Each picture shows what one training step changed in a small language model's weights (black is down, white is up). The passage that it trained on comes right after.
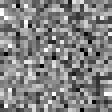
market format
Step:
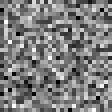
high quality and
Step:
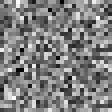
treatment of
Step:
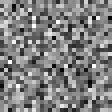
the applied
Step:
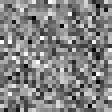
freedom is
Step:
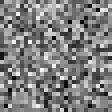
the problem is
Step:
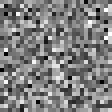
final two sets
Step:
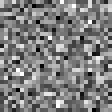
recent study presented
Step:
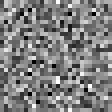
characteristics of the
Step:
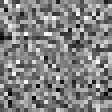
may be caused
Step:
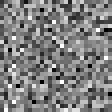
spins in the system
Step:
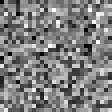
patients with
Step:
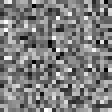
choice of the
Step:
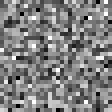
involved were local,
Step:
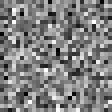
based on adherence
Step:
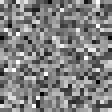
recorded by a
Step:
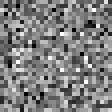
verify that we
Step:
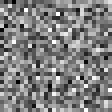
and APP
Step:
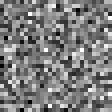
as the average
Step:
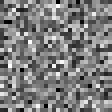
activity is a
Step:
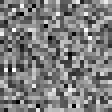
In the event of
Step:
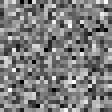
the CME.
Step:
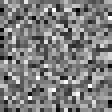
as by the European
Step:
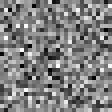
should undergo a
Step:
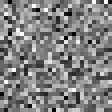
at week
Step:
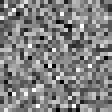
speed of light
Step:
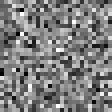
another two main
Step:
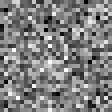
health sector is
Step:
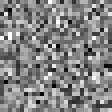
market shifted
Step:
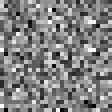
the exactly
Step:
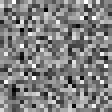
DM mass obtained in
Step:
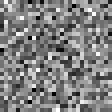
dimension of the
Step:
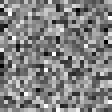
as possible from the current
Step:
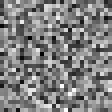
a severe
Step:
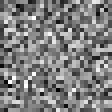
is designated as
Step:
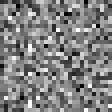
rate setting decision
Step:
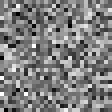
from the Pd of
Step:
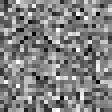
gas and followed
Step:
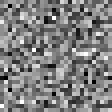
central nervous
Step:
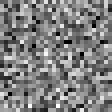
is \beqa
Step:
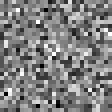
she completed
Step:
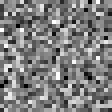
between primordial
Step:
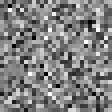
commitments and
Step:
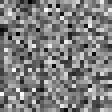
the early
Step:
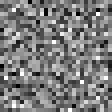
of good quality
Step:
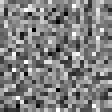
are no massless
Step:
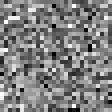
in dimethyl
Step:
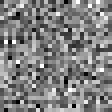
In the domain of
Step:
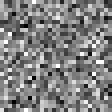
a written
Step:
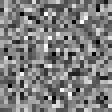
Food Security
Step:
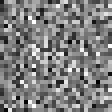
need to apply for
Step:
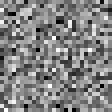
in the roots
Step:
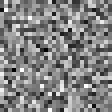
interests include
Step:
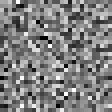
we have found no
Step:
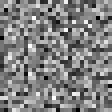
to engage
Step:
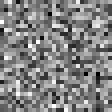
be involved.
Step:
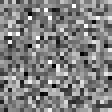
covered an
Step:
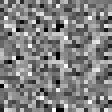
difference, with a
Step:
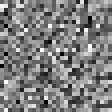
pipe or
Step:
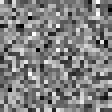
have chosen a
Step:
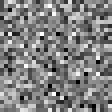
is presented in Figure
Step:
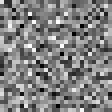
but rather a
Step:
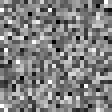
Tensile yield
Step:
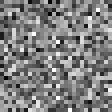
and mean arterial
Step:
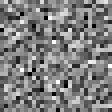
of the negative
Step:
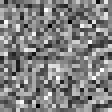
10% patients
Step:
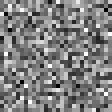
A regression to these
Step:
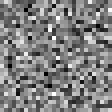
same corpus in
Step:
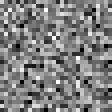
provide a criterion
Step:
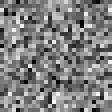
in different colours
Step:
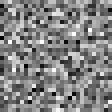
based on the amount
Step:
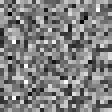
on the SO
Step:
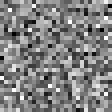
from mainstream
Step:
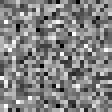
production rather
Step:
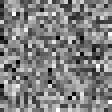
on signed measures
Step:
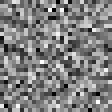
powerful enabler
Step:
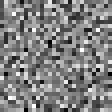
the users. The
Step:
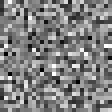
to extend the
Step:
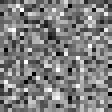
is agro based and
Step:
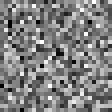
major difference
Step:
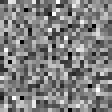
analyses. In
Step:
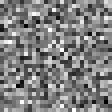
a task,
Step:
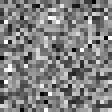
similarities between
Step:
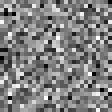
sugars in
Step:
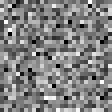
understand the interaction
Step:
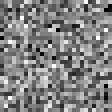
dataset using P
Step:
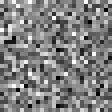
have marginalized
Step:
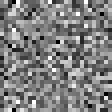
and verification
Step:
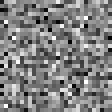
program resulted in significant
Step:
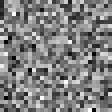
on the NQR
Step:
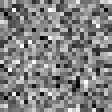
present results for possible
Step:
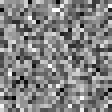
their relationships and
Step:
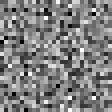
characteristics. The
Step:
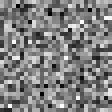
its extent being
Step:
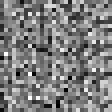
the growing or
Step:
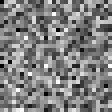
of education, based
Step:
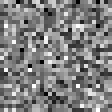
people, the
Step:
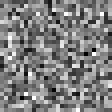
to B_9
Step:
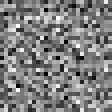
structure, reactions,
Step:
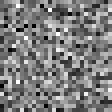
indeed, with this
